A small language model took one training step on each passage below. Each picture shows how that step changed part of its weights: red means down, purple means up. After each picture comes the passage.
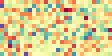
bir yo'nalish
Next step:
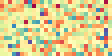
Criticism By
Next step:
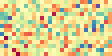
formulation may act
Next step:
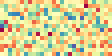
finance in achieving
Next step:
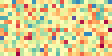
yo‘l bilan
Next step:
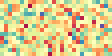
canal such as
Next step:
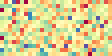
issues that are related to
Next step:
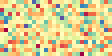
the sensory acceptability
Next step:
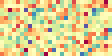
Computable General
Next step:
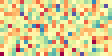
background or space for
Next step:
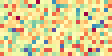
case. - The experiment
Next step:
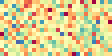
The high cost of patient
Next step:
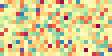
economy growth and development.
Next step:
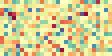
particularly in the higher
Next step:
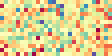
etiladi. Eng
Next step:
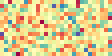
dimensões: a
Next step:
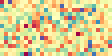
a sua capacitação
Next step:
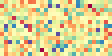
Std Order
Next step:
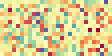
4. Talizina
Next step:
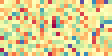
better overall tracking
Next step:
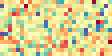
demand these ecosystem services
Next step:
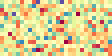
the researcher's
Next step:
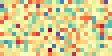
type: R Due
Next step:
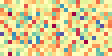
challenges due to their
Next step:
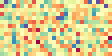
qué medi-
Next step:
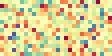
рынка –
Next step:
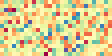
hat sich folgendes
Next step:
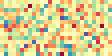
pertama dalam
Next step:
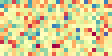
showed about 21% average
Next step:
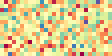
rápido es
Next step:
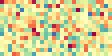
l'indique le
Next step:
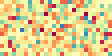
by some TTC
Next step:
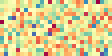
in die LS
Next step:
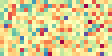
quantitative method.
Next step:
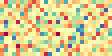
way helps set the
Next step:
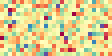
characteristics of tea
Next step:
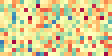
will appear and they will
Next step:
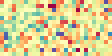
base oliveira
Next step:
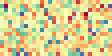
nomeado por
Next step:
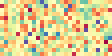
Leadership theory among
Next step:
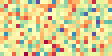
guided practice, the
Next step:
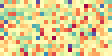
muammolari 277
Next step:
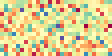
de reconhecimentos
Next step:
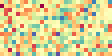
do not have a
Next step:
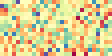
diferentes tipos de
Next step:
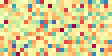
the Muslim world
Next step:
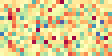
the specific water body may
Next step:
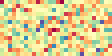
the most important identified issues
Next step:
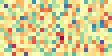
otherwise, this
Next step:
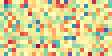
recORD, which
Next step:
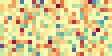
and to make them
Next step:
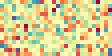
desse contexto,
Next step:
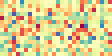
and Nigeria being one of
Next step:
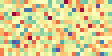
образования, то
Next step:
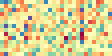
majburiyati bilan
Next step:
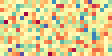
system to maintain a
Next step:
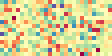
à ne jamais
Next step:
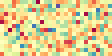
relacional, ou
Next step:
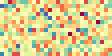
leaf blast in
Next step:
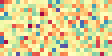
acercamiento a las
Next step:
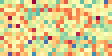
being released from
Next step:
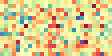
alone underperform
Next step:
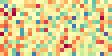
of mung bean
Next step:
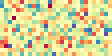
Zio et al.,
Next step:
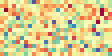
challenges encountered
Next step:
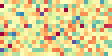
powerful model of
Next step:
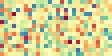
to quadrangular
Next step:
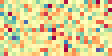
fazê-lo mais
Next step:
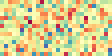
arza hep
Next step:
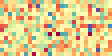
tourism is an important
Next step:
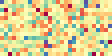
taxa abundances
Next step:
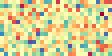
en los datos que
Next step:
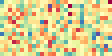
os docentes são os
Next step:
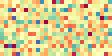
do implante.
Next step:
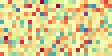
higher academic qualifications
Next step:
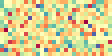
the proceeds from
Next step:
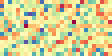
correctos en la
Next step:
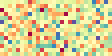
within its settlement
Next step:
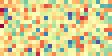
Для многих
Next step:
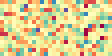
maternal serum
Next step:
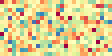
are always concerned about
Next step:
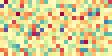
of Sociology of the
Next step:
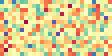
of a drug can be
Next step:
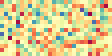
Dos autores.
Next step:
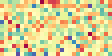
da mesma forma que
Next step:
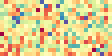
latter is almost
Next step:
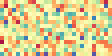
though the internet developed
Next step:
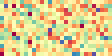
сроки после
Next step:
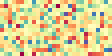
повлияли на
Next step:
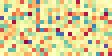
and monitoring systems in
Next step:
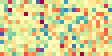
rentabilidade social
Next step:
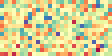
va moliyaviy barqarorlik
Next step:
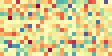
dan ekowisata
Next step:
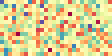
su intención de
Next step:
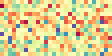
los vecinos
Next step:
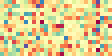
tidak manusiawi
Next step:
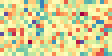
parameters. Furthermore, as
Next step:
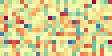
social interactions. The
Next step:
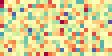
To compare the effects
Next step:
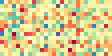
of the Extended
